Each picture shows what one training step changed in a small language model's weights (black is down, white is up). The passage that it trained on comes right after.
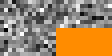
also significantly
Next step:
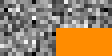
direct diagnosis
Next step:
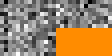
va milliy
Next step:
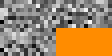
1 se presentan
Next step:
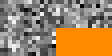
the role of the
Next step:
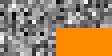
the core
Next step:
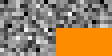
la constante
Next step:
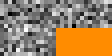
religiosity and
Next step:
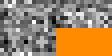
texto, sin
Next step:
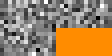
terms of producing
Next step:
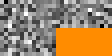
services depend on
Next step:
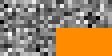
rates of
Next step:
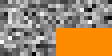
used as the
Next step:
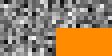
hand grip
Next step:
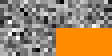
is trained using
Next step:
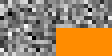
gravity which
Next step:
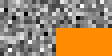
where other terms have
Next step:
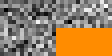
La Habana
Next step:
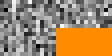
their deep
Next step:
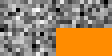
a systematic review
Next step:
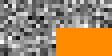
energy of the
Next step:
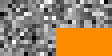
una conversión
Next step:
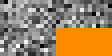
was performed to
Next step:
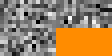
- Same
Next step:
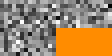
The drills are
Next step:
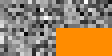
the fault
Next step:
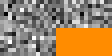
one affected
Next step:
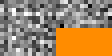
represent a subset
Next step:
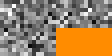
of details
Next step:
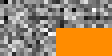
to the market for
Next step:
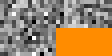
dynamically control
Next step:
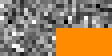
- ўқув
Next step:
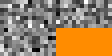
ones. In
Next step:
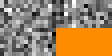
olish jarayonidagi
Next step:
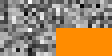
the normal and
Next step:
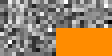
use disorders
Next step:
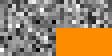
reuse on
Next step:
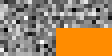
individual, social and
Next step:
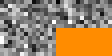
and sex
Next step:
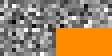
в том
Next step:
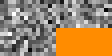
by incorporating
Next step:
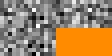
temperature of
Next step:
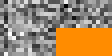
because no direct
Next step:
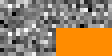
хаво ва
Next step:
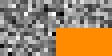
electrons were
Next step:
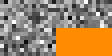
for effective financial
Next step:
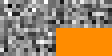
elements when it
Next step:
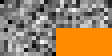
would require a
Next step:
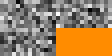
процесса В
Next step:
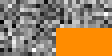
many solar
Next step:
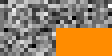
utilizado, en
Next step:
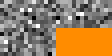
Sediment -
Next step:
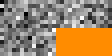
may be different during
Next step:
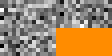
test group E
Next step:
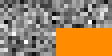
не было
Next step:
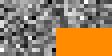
Não só
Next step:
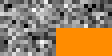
realizar una
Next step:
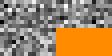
rates among
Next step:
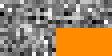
қилади ва
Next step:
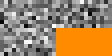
В статье
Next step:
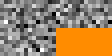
transparência da
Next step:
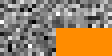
regions - the
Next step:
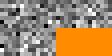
1. This
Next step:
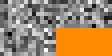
described as among
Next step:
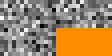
leading the
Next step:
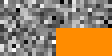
makes up
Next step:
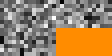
of machine
